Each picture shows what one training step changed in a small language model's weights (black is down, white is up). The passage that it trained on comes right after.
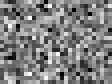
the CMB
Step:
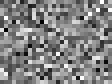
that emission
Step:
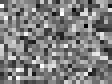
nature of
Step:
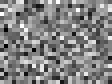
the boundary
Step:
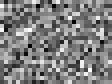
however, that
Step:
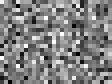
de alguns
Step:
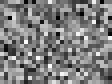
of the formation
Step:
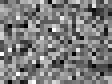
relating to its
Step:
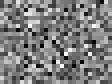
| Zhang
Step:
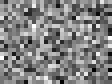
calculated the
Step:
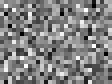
todos los
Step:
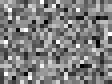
oraz w
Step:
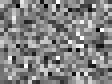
by imposing
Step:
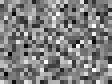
through the
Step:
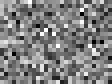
the entropy
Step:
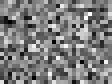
$i$ has
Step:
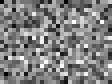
the band
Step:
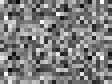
the RDF
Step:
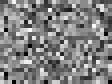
that of the
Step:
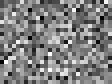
in dit
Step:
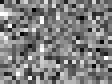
verify that
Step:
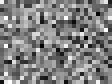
critic al
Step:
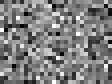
and calculating the
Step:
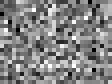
Aquí no
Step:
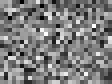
of the particle
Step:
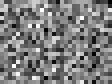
discuss the
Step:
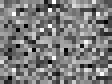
concentration of
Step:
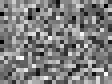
apply a
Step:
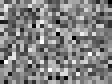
in the low
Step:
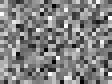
ответ на
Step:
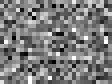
will be used for
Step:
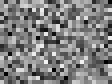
the regions
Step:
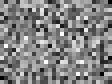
the individual
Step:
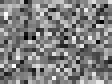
not adapted
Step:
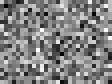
the alma
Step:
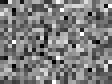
data, and
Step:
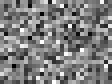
and approximate
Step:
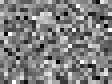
corresponding field
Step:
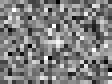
postas y
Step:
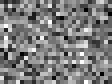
GeV are
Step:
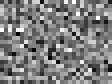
yields a
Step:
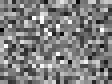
be computed
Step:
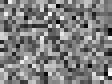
is the direct
